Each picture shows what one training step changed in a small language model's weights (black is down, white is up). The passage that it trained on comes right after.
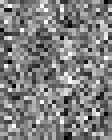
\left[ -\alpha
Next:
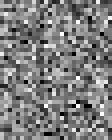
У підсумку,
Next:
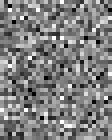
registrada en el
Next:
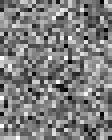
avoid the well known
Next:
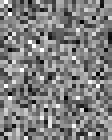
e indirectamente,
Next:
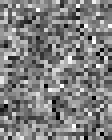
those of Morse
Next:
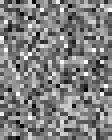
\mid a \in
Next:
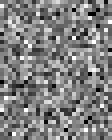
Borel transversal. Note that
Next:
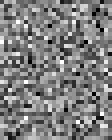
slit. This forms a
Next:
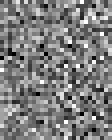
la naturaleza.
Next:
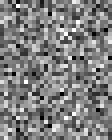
section, we discuss how
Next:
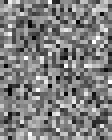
This is also the reason
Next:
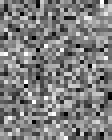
crosscap number of a knot
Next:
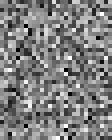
proposed, that include more
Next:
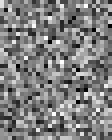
\circ \right|,
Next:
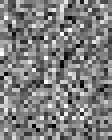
projective space over $A$
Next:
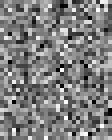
participants, as well
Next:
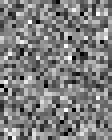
since the above argument depends on
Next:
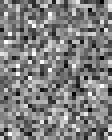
faoliyatini tahlil qilish,
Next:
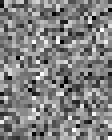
xalqona nom)
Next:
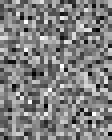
são: levantar
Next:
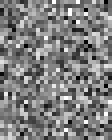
the proof here of the final
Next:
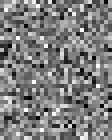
Jordan quantization
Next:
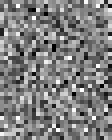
curves (see [Bo],
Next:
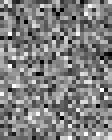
objetivos específicos são
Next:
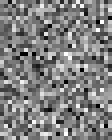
at most $g$
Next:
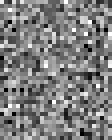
de ondernemingen
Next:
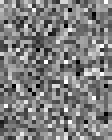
and by applying the operator
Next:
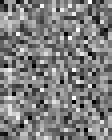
mismatch between the
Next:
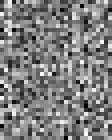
para este particular no son,
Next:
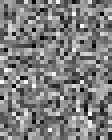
after surgery,
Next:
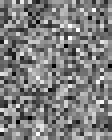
and the adjoint matrix of
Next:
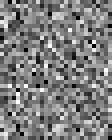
и, в конечном
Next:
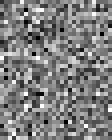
briefly mention in
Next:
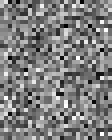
of $H$ and
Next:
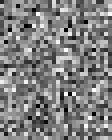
steepest descent with
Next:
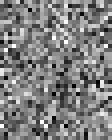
para uma melhor decisão
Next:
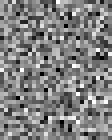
het zevende
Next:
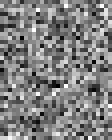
intimidade. Rio
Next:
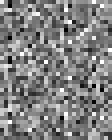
convierte con mucha
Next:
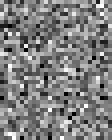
berilgan. Til
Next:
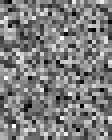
1,2 раза по
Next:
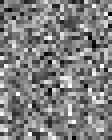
\end{equation*} Now
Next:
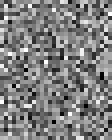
visto que alguns
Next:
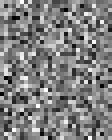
Про схвалення
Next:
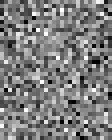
changing the labels
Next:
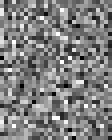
relevă tendința
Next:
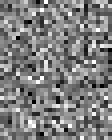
mise en œuvre
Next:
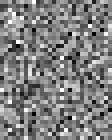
Principalul impact
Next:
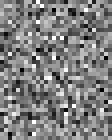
quanto enriquecedor
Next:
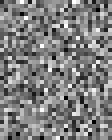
dependence, too many
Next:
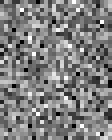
Yok Don.
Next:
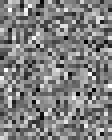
$H$ is central.
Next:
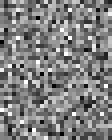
condition locally over every cell.
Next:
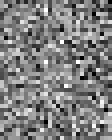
maneira, se
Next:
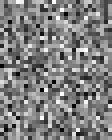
distinto, como se indica
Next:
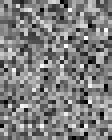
the orbit of the highest
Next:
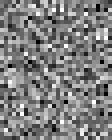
how this implies the convergence in
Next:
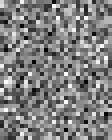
consider using the greedy and
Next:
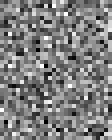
corresponding projectors are trivial
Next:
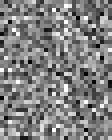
a necessidade de mais
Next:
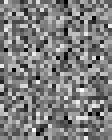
tilning vazifaviy
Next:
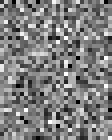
bounded by the arithmetic mean
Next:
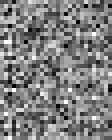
bilimni shakllantiruvchi
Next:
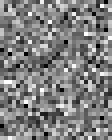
\foreach \v in
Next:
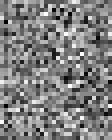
vontade expressa do
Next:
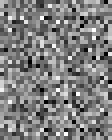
Pada Setiap
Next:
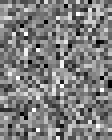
Climate change in
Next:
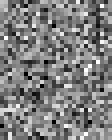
in this manner. We
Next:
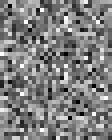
mumkin.² ¹
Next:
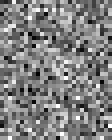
e outro voltado ao
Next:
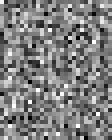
e controllo. Il
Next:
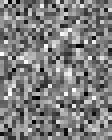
divisor $N$ is
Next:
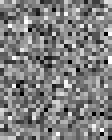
by Pimsner in
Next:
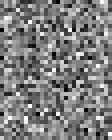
still relevant? }
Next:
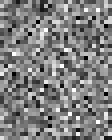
each edge has $r$
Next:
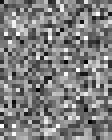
as \begin{equation*}
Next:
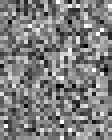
K}\to \bf
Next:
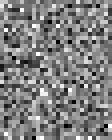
в леководни
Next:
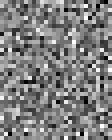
a {\it generalized rational
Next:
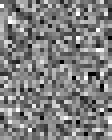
aholining barcha
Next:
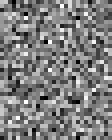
НАПН України,
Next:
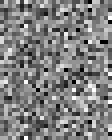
follows: the set of
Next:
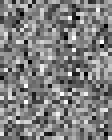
slechts één
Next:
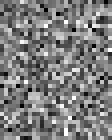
of triangulated tori
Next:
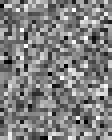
suggestions. He is also
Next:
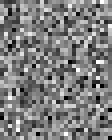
plov* kabi
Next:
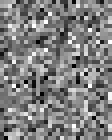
nazariy asoslari,
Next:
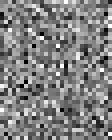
Approximate the factors
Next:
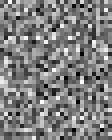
compact $d$-dimensional closed
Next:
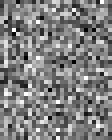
brute, etc.)
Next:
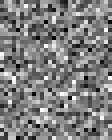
extension field\/~$l$,
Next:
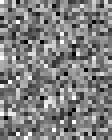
Цей інструмент
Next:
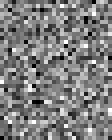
estimate that will be used
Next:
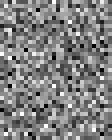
sababdan, til
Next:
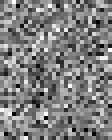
basis of $\g$), and
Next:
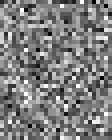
of neural networks could
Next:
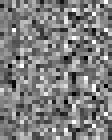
{\vphantom {\scriptstyle
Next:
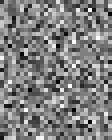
allowing us to design
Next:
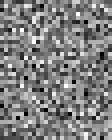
su intervención y su
